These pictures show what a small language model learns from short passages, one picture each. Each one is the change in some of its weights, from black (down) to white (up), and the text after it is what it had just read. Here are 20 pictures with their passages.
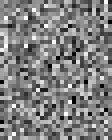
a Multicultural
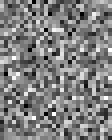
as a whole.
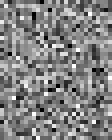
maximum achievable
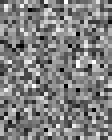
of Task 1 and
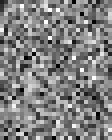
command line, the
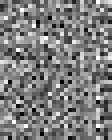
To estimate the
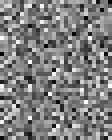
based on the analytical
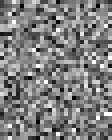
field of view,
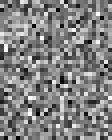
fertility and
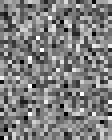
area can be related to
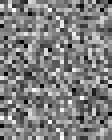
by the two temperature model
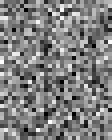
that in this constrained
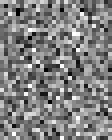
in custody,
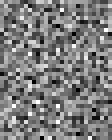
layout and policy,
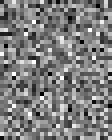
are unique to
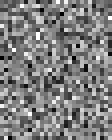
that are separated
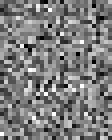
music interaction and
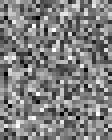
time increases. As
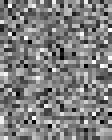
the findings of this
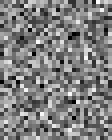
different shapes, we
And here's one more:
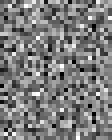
(a) model accuracy
